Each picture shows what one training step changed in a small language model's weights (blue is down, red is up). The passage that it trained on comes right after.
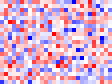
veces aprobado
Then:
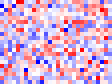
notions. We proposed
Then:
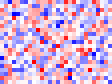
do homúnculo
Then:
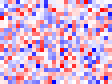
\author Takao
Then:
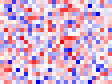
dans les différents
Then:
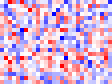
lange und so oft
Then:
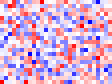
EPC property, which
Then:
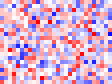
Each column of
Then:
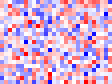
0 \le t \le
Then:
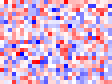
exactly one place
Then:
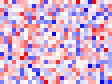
umfassen in den
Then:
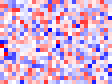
T(UM)$ is defined
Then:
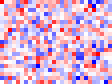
ao baixo
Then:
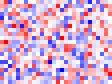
then $1$, we can
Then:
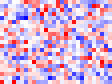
equations. This higher
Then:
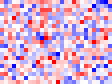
haqida so'z
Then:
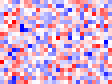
\mathcal{I}\}$. The
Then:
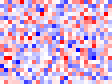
bilan o‘zaro
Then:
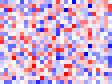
particular, our results generalize
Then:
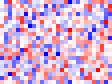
phantom1} &
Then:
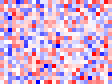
dalam sistem
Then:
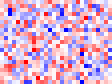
xususiyatlari va
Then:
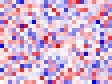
\quad \forall \,
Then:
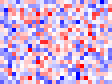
+ лазер-,
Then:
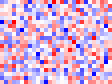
postulate as a
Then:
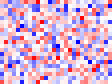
DE TOMA,
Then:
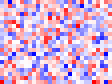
assessment, systemic
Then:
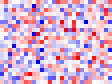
образца 1
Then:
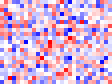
$N$ (without
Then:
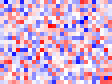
write-down of
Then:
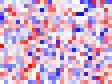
follows. \begin{rem}
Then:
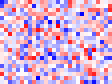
imagens de uso
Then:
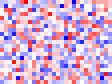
Juan. Se lee
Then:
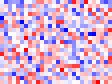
single circuit
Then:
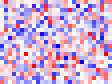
больше по
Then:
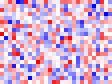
the first hitting time of
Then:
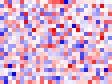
over ${\mathcal Q} \cap
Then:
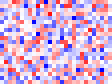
Electrical and
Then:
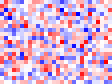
$x$ is a locally
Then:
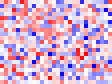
se da en todos los
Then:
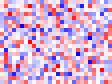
and $\beta_t$ is
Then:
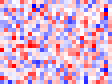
к странному
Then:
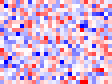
Programa Nacional
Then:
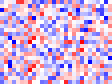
polynomial systems have only
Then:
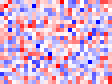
respectively. The contents of
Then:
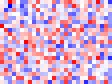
to establish is that
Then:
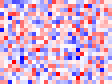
of this latter space of
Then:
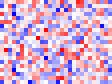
can be embedded into the
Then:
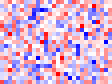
tartibi va
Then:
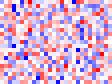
2,2 milliard
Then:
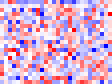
as specified by the
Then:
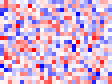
$\Omega\subset \R
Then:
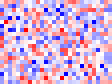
cannot have zeros.
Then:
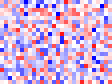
\begin{teo} Let
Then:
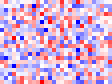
обеспечения //
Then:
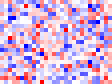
філіали в
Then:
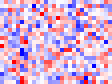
верхних, так
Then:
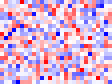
and $A' \in
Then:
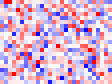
$\delta$. For larger
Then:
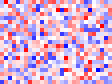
number, $d,\eta$
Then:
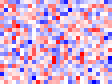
the hypothesis
